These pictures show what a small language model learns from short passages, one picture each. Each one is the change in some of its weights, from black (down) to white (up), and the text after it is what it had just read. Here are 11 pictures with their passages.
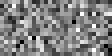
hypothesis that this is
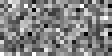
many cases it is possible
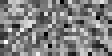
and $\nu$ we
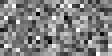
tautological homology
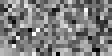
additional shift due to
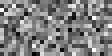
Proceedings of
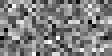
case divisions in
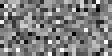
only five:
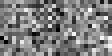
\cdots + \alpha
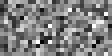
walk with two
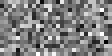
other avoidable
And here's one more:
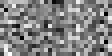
C++ and
